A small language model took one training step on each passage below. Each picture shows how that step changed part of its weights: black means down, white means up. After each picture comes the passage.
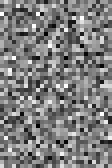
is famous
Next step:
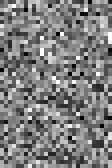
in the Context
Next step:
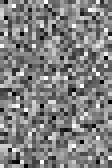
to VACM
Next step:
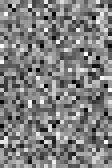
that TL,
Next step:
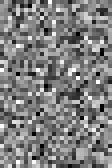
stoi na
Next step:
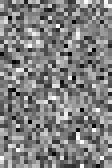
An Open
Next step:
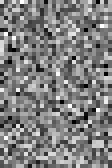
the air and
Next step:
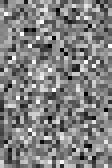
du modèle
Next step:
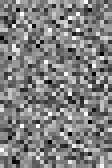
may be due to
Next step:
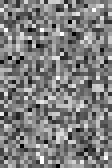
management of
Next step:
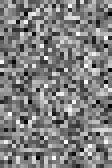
dentro de
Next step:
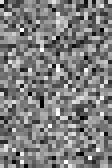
of these systems
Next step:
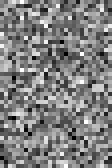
que deve
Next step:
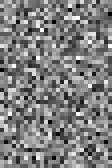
agent: The
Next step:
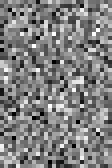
uma experiência
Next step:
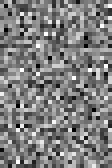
Students are
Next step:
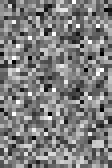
or stop
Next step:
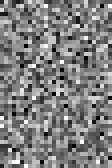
to describe
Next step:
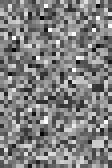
The present study
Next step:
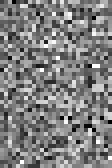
местных и
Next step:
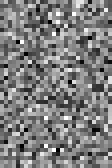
in providing
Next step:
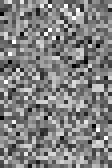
the cell when the
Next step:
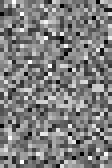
related to more
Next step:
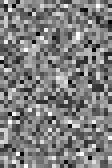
of Things
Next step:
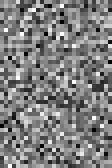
include both
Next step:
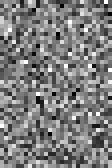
Resistance and
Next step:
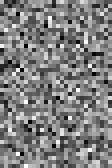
in mind the
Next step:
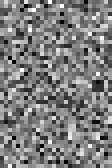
pose a
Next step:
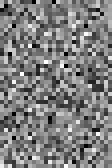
dan aku
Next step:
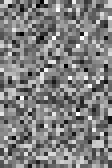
for food
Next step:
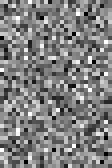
term results”.
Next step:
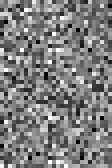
da dor
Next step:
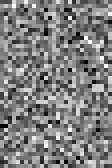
indicate that
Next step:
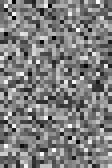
shown in
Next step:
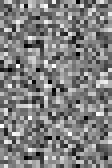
plotted over
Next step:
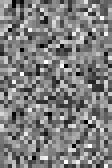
dan zo
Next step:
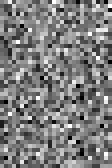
limited in
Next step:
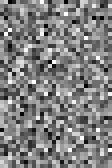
no known
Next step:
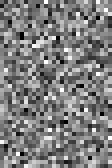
for Educational
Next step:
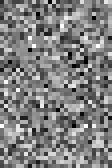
the city of
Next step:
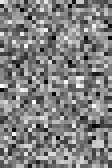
how their
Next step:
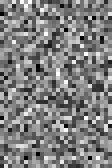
and fighting
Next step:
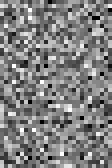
- iii.
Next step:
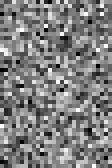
idea that
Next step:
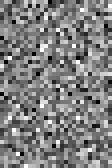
in corrosion
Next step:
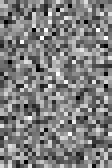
space, and
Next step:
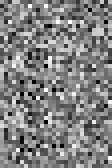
should be implemented
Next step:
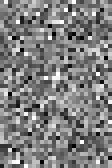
tools such
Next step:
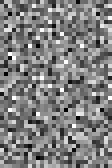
The respondents
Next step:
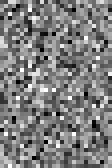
optimum is
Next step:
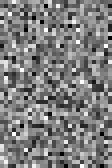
como bem
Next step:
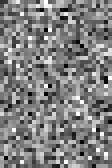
route for
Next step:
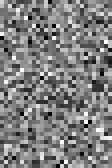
defects was
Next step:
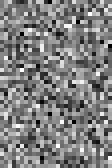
identity are some
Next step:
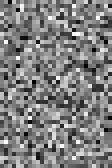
be included in
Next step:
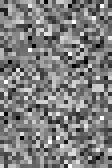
the cost of
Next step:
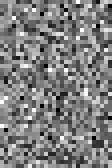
crisis for
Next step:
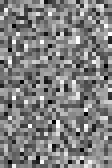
grounds of
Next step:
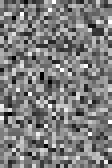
la educación
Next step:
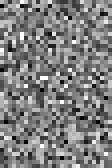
aim to
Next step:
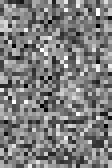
by target
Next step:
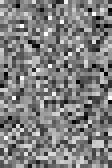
the pixel
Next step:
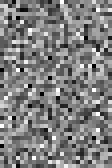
concentrada em
